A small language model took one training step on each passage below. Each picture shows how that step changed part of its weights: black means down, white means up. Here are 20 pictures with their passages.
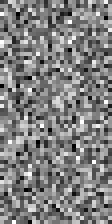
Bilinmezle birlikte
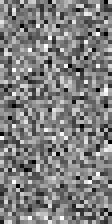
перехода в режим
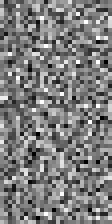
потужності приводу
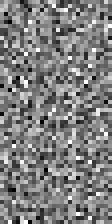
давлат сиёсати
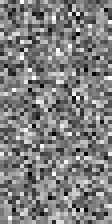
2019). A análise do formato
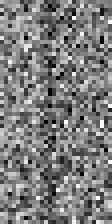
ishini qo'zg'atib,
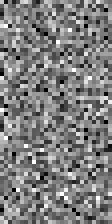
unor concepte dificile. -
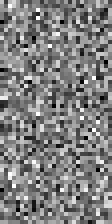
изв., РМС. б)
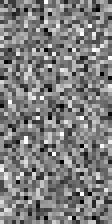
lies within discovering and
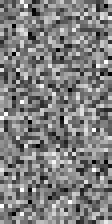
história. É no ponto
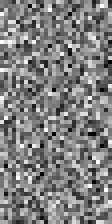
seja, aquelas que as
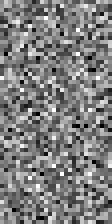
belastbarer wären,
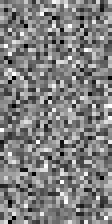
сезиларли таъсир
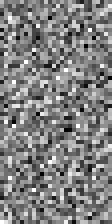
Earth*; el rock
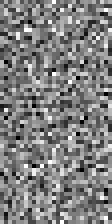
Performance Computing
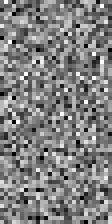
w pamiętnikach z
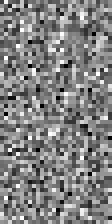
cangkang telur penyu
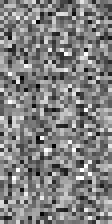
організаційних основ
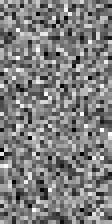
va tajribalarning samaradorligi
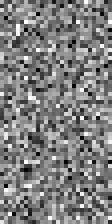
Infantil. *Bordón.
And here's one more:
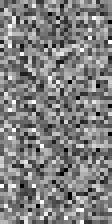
educația nonformală este
